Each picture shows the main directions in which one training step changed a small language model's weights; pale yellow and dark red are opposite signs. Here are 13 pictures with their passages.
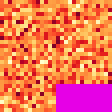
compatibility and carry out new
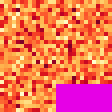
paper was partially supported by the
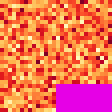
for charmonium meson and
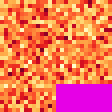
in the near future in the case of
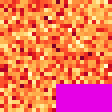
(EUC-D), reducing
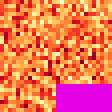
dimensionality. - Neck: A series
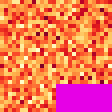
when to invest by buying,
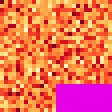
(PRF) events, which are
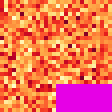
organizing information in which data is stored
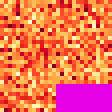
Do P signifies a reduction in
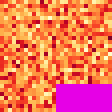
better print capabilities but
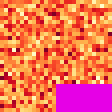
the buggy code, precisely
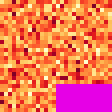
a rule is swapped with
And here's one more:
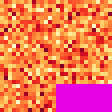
such, this research not only has an important
